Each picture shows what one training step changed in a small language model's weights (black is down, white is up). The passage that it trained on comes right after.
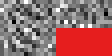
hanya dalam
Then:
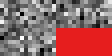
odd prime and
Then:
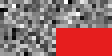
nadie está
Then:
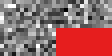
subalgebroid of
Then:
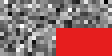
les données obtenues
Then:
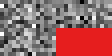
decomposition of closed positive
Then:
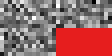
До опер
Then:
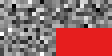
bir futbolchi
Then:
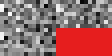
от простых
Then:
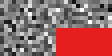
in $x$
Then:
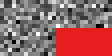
been proposed.
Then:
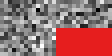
5 communes,
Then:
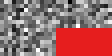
L \rightarrow
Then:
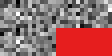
Desde este
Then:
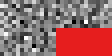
can be seen in
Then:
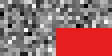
من الهت
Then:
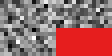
de relevância
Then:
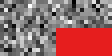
span of all
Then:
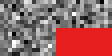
yoshlarning foydalanish
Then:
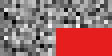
Please note
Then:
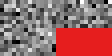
shaklida ham
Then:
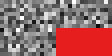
momento, em
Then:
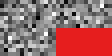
como uma alternativa
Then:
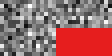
of root system of
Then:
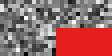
pioneering work
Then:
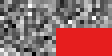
of $n$
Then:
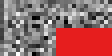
Let $X$
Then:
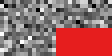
build process that
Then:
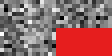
Society and
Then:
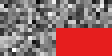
cases. On the
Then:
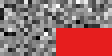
proved that these four
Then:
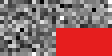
that C-C
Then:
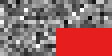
we try to
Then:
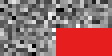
an accountants
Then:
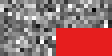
точности и
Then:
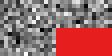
the budget
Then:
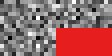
of the proof of
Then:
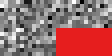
im AL eine
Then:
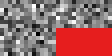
яхши ва
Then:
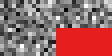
of zeros of random
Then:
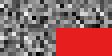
in each case
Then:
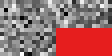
Iată de
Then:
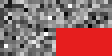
our notation for
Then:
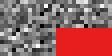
formulas. %We
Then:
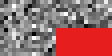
This article examines
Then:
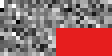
e análise de
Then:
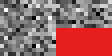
blocks of even
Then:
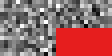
loss function,
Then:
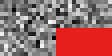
introduce a name
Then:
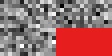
fundamental para entender
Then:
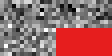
aks ettirish
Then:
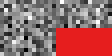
almost commutative algebra
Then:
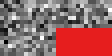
language of algebraic
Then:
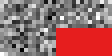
a manifold. Let
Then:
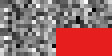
aims at
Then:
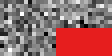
Since both sides are
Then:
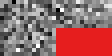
not affect the
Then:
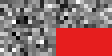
this result can be
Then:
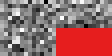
Assume now that
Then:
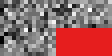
substituting these
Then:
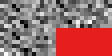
$p$ be
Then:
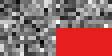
2$ and a
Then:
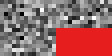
m \) is
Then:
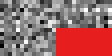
\in {\cal
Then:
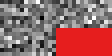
the literature; see
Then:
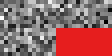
end of times is
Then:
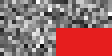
apply the weaker
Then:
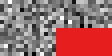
trató del
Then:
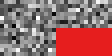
Institute of
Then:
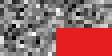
as \beno
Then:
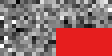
The social power of
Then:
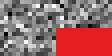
transient for any
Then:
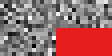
two emerging
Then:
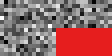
geometry are used;
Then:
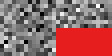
Key words.
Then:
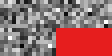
ville. Les
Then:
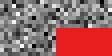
to wonder if
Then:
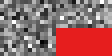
a non-trivial
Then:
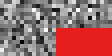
tane verimi
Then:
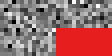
un baume pour
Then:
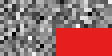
relationship* ini
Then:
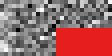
mavjud va
